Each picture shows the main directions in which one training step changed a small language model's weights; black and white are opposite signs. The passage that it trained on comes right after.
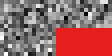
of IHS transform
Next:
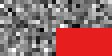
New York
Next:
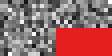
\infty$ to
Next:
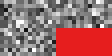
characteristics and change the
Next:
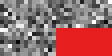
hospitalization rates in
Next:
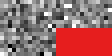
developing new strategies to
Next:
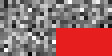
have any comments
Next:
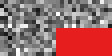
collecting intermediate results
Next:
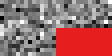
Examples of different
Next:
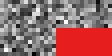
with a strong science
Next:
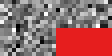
efficient gateway to
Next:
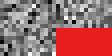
and attributes in
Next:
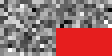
otherwise beneficial
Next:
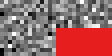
repeatedly and can
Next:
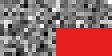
description easily catches
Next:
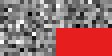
behavior in magnetic field
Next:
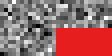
kinetic, rather than
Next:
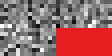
multiple correlated detectors
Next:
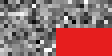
in all 3 models
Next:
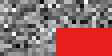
between 160 and
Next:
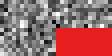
capacity necessary for the
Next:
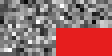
both a characterization of
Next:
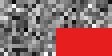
layout and
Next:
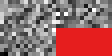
the robustness of
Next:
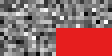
shown in Fig.
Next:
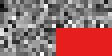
users, there is
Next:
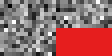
to mismatched
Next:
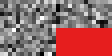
your writing to your
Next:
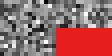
quantizations based
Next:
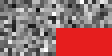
not show any
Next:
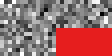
mapping, the numbers
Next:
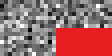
project is the
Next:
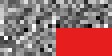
the first half
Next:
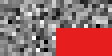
where $d
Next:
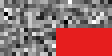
pulses of the
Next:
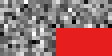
we obtain). As
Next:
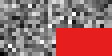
include and how to
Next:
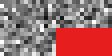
improves GPT
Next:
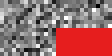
the diffusion coefficient were
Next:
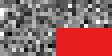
which can be best
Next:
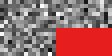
is the subject that
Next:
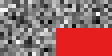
sources. which occurs
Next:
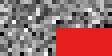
good overlap at the
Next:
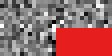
is unclear how
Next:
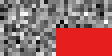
is progressively
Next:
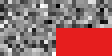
is a cubic
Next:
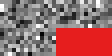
compound by a different
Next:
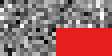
(like a bar
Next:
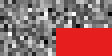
have (here we
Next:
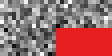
one another, an
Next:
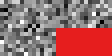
parameter. This approach
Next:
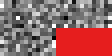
Star formation
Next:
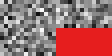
star (or a
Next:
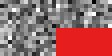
with Eq.
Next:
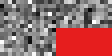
chance that the
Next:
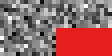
been divided by the
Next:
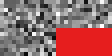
nature of the
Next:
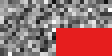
the helicity conservation
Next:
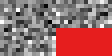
expressions for the
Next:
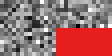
near the beginning
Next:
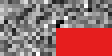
the surface and are
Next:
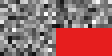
some quantum information is
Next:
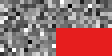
flexibility and strong
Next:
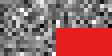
they were exposed
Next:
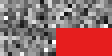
cell that has developed
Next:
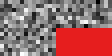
of a drone
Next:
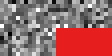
spins. Here
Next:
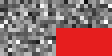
is outlined
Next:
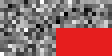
vector DE through
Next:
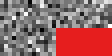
there was both a
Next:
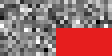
can be such as
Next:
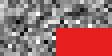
the outage capacity
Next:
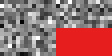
Leous, member
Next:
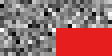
same constant factor
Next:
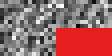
the proper motion.
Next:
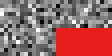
which permit
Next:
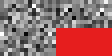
metal mould and
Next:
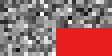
way for Deaf
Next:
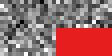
period of observations
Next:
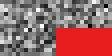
failure mechanism.
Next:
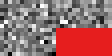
is a growing possibility
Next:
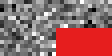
sparser than
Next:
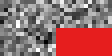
interest both in the
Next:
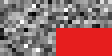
and diesel
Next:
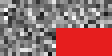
amounts of data
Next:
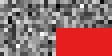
oxides respectively
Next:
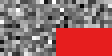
probes coming from
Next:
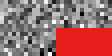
the illusion that
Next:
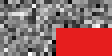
in cave origin
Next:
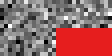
(UV) to
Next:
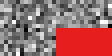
good results because of
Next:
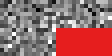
Online banking
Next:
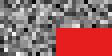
interested in analysing
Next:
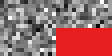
directly address. At
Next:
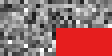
of fungal
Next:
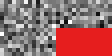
This can for example
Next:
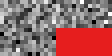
the factors resulting in
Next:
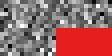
review}. A number
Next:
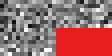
two representative test cases
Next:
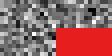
complications of
